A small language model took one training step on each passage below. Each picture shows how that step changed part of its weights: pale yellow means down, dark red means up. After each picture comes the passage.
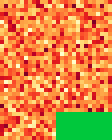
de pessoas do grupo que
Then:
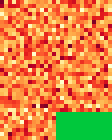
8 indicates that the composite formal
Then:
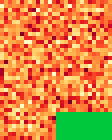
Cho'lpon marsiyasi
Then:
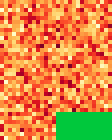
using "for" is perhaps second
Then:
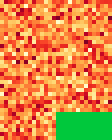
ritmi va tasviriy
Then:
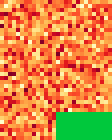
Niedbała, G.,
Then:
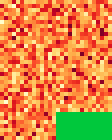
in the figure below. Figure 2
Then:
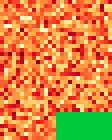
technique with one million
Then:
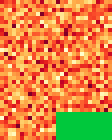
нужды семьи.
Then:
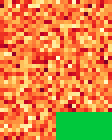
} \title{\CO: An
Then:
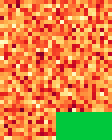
of favoring an active participation in
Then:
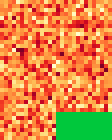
reconciles divine revelation
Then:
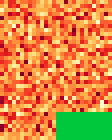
a given leaf throughout its
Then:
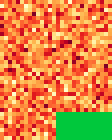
the dropping mercury
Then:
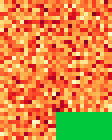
to W3. Model allowing
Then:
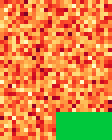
subsequent sodium leakage
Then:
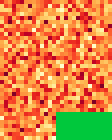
but there are clear structures in the
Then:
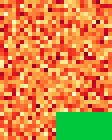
these, 88% (14 patients)
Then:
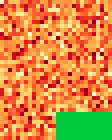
is generally linked to human activities
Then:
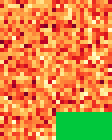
$\mathcal{E}_{\rm in}$ given by
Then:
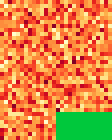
for sensor application can be
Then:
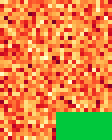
redshift results in a sharp
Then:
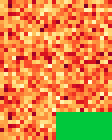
the dots were on resonance. This
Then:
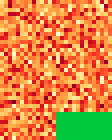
the aspect ratio, the
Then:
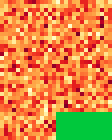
тиббиётда рак
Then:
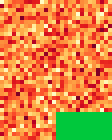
ценностей в современной
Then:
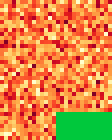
amplitude, phase, or frequency, and
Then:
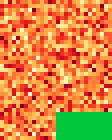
balance of risks associated with
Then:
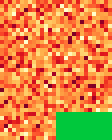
$T_pM$. A tupel
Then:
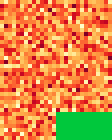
relatively weak selection for local
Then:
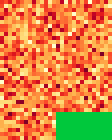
on the $W/Z$ boson
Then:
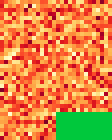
o‘zlari uchun yaxshi
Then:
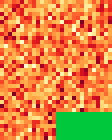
powder contained 93 to
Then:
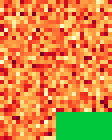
objetivo de desenvolver e
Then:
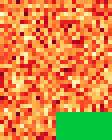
a set of given regions. As the
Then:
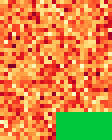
social order and control through the introduction
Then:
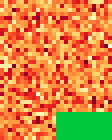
asarida shunday fikr
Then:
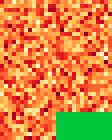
highest when the satellite
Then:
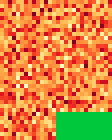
a holistic picture of
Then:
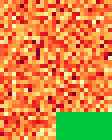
анализ. - М.:
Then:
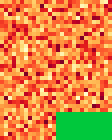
vermiculite coating provides good
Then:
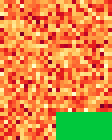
(y_m) be a sequence in
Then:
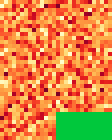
unlike these earlier studies,
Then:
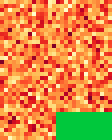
raqobatbardoshlik va
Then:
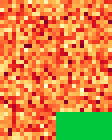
. \end{eqnarray} Physically,
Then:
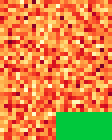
the LLMs searched for
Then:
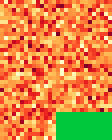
Yolo since DDS develops
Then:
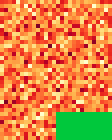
square of the distance between them.
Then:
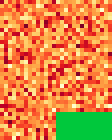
with a Millipore Milli-Q
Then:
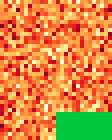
Second, uncertain equations when the
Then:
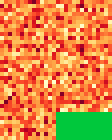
can be nurtured aside from these
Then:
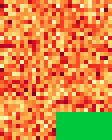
source of hematopoietic stem
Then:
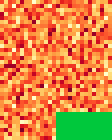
association's size). Columns
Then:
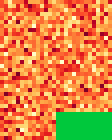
project partners of the research project
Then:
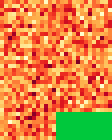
The remainder of the paper is
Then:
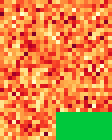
online learning - Financial
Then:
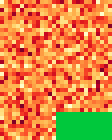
E., Delille, B.,
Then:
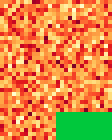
could potentially increase their circulation
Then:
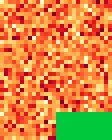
театр: пьесы* /
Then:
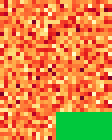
diversity in SIMO (Single
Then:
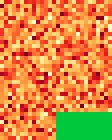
endometrial carcinoma
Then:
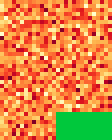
of the processor, hence allowing
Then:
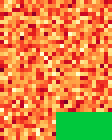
yagona qonun mavjud
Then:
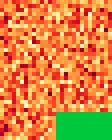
means that $pitch_2$ is
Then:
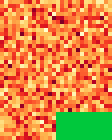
endokrin tizim va
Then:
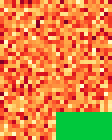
= 0.72. This means that the
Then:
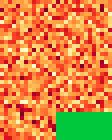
piliklash mashinalarining
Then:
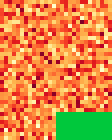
grupo. Uma equipe pode
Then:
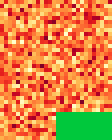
Melati 2 Endroso RW
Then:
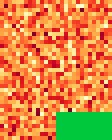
de tot el poble 'l
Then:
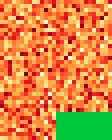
*cyber security governance*
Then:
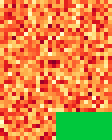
desjudicialização e da
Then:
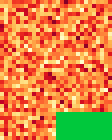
Posttraumatic growth:
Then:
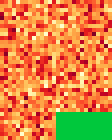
results from EiBI theory is
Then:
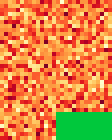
a judge. Tutorial. -
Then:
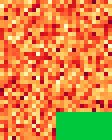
o'zgartishlar va
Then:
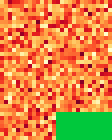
explained in the previous subsection.
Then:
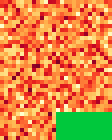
language in academic
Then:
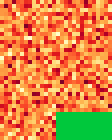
2024, followed by GEN Z (\$
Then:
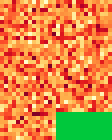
A ausência de referências
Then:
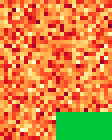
models based on only the battery level at
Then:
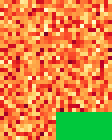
does not narrow the location of any particular
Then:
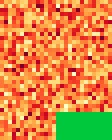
that the association between vitamin D
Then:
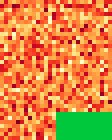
decolourization with time performed at 100
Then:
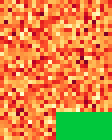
are $n = 1.0 \times
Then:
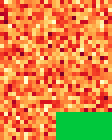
cell reprogramming. However, the
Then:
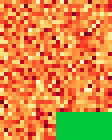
estimate the values of the characteristic parameters
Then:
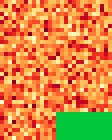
may now be seen to correspond to a
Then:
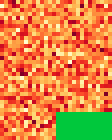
we calculate the quarkonium production
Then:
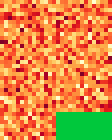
alterações da barreira
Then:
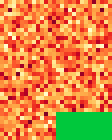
and sepsis. In both groups, the
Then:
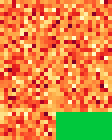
to the long-term dependencies. The
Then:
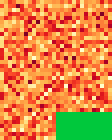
it is simply not possible for them
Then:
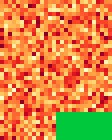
test), has been adopted globally
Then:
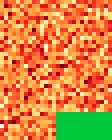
PASHSHA yo'lda
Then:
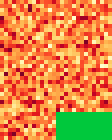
radiative lifetimes are determined
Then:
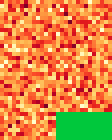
inhaltlichen Qualität
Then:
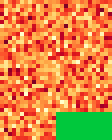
build-up index), CBCI
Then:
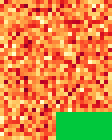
to less discussion about the individual solution
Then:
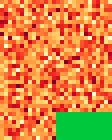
have for this star that it is not
